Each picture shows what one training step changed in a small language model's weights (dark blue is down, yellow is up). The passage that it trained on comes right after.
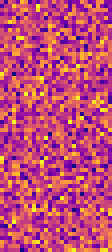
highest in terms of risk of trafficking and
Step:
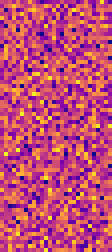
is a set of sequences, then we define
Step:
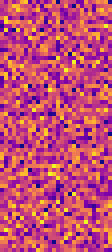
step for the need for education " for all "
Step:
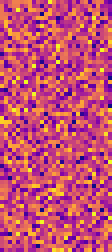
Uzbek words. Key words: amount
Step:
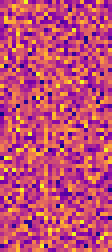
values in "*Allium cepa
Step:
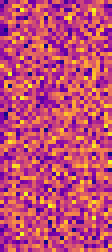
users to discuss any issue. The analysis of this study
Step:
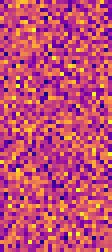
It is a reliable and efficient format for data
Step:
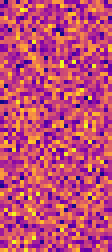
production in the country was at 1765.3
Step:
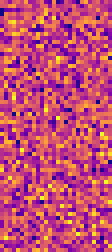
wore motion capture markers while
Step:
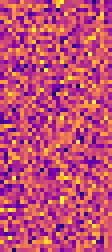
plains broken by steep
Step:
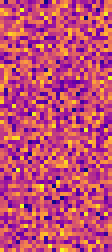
mystery itself: how did one propel
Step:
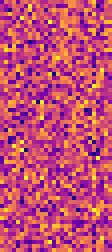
work done at an alternative worksite and total
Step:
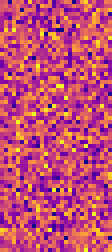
tools have proved to be successful in a controlled
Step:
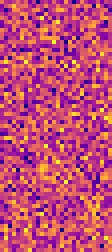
an author. Please indicate below if these
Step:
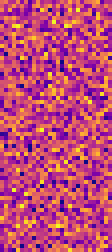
is a block-structured imperative language
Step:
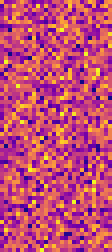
acceptable to all stakeholders, (iii)
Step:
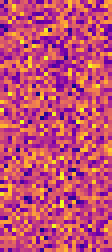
inside of itself. It is easy to
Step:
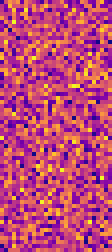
and ensuring security, are being legally
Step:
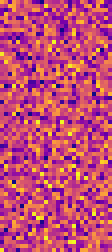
as residual formaldehyde,
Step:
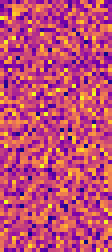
due to their ability to grow in low nutrient
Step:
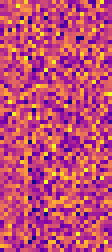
Parameter Value Unit Central
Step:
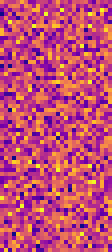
34th International Conference on Machine
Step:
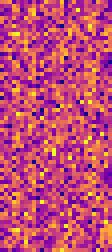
R.T. (2010) The functional role of
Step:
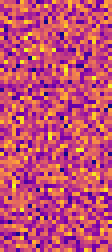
choice to work towards ensuring power balance,
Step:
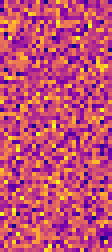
digital ad-fraud market" states that in
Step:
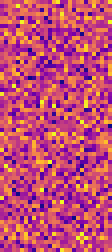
Transfer GA Grant Agreement
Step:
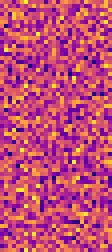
parameters. Alpha Mask Generation: Distance
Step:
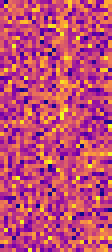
qualified staff; they must comply with the
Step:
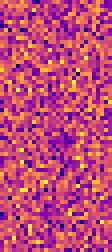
[1]. OGD intermediaries, such
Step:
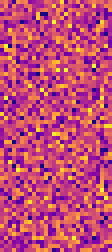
study hypothesizes that fertilization with
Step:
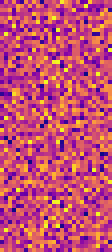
the hitherto inauspicious zones
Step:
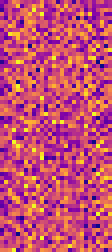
Kukushkin V.S.
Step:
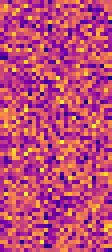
apply it towards a meaningful problem. Students
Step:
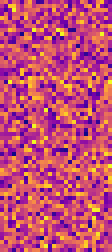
in the literature is at most 6. Figure 1
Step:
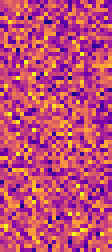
*in silico* (Alford et
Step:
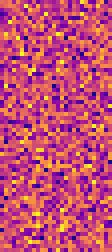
1000 columns, pruning pages
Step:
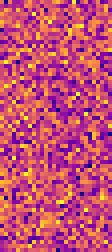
gender Fig. 2. Répartition according
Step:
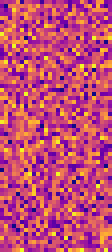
of elasticity (R_t , E).
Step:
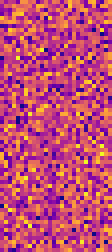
bottom and certified public accountants at the
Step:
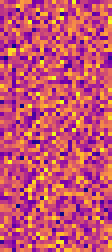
**ASSESSMENT OF
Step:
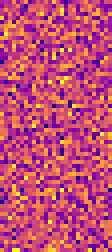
procedures and therapies: Ayurveda
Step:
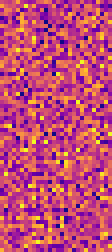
(1) Describe how pilot
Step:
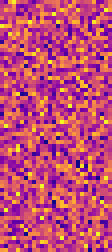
In the case of adultery or other
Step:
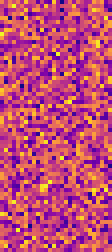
document management and record management functionality [3],
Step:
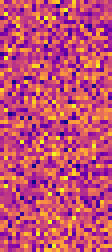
achieve new horizons in protein characterization
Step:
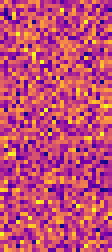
MeV signal is observed. For these reasons
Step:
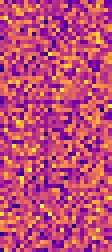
follows: - Section 2 presents the first complete/ integrated
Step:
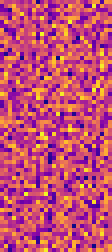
the students. Nevertheless, studies have revealed
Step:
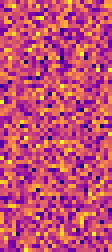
plenty of benefits in them. However, research
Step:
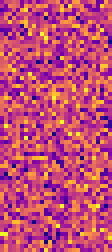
State, Nigeria. The study concluded that employee
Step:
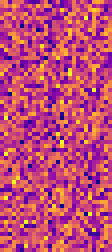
the people. Could it also be connected with
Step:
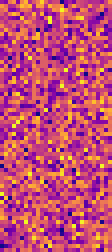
[33], which keeps track of all the
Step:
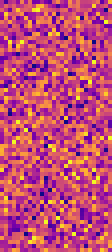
%) compared to the harmonics in the
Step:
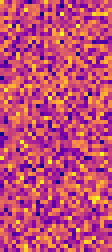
that all transactions are digitally signed
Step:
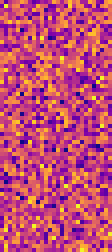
paid teacher, and a key argument for using
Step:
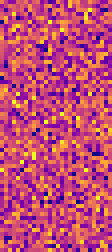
that converts the vertical force generated in
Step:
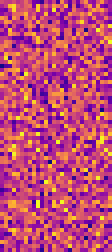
in Takalar In 2024 Variable
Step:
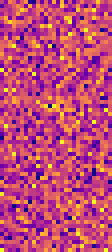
aspects including energy, procurement,
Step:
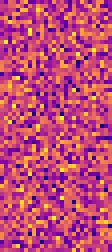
products, providing a basis for developing strategies and policies to
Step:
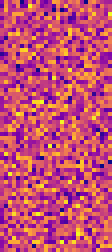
OSPO's mandate. The
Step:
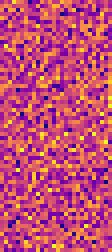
differences are observed in *daily financial control* and
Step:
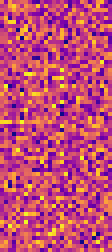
following are the steps of logistic regression analysis.
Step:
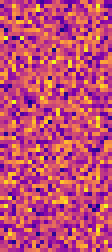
considered ineffective. The description of individual
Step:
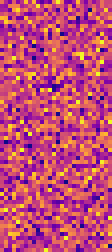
studied from Satara district especially,
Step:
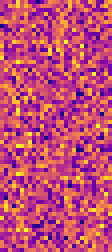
CFM partners also noticed the
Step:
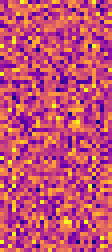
region, Zaminsky reserve - less
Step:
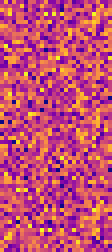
derives from multiple Agree, which would not
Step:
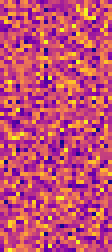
stages: activation stage, growth stage and
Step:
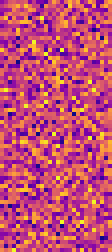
“moisturizing”. -
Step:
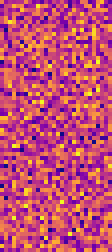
improve device uptime performance, quickly search
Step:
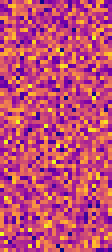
to the fraction of sky over which a
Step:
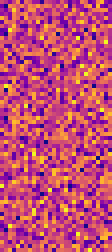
of high intensity X-Rays. Sample
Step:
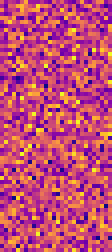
cell counter, malaria parasite detection was
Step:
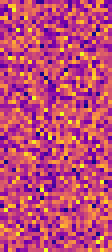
in the pursuit of a shared future through
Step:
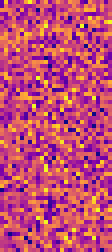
have committed a heinous offence, the
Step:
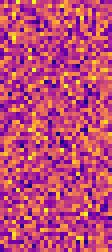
with which the managed knowledge enables the members of
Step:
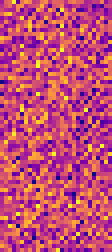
wind speed trend than WRF and obtains lower
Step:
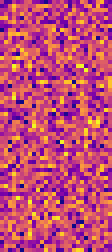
towards the end of October or early
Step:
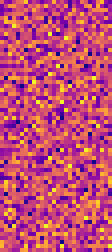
focus on protecting territorial
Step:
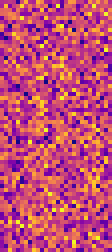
an average of 49% in the 1980s
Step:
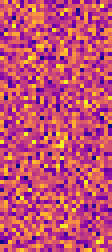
buffer and infused into 100 μm
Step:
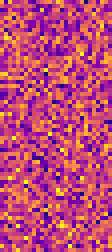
Unfunded Partners: <ul
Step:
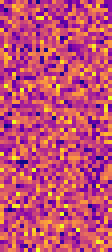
an electroconductive thin plate and the
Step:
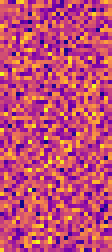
writing is thus pitted against those who
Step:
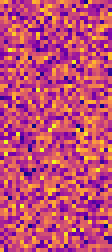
manufacturing processes for in-line quality controls,
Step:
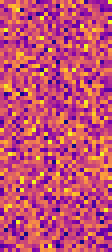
a zero p-value for all stock
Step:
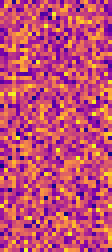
code. Indicator's weight importance was taken by
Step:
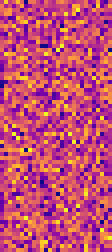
Genes Polymorphisms Abstract Portal
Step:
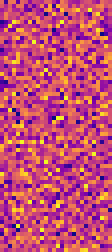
so that $G \triangleright H
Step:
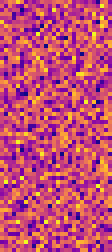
phalanx of hallux, but
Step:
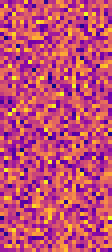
sesame seeds). Food items were as
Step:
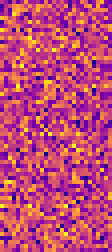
due to increase in pressure ratio across HT circuit
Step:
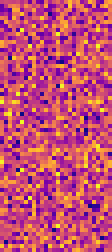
the desire to paint everything African
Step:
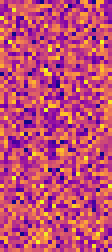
from the host is critical for its pathogenesis
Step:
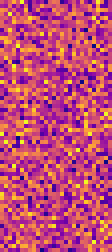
Bank of Uganda Misc
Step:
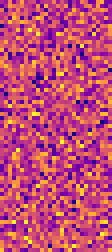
shared humanity. Through the practice of
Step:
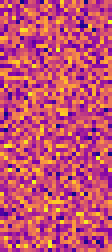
km, depths are 250 m on
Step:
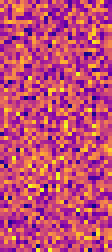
respect to energy. It is mathematically expressed,
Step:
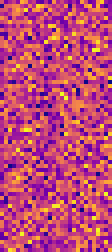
expected to contribute to the design of more integrated public policies
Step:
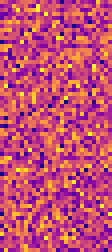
06- High performance Hydrogen purity level
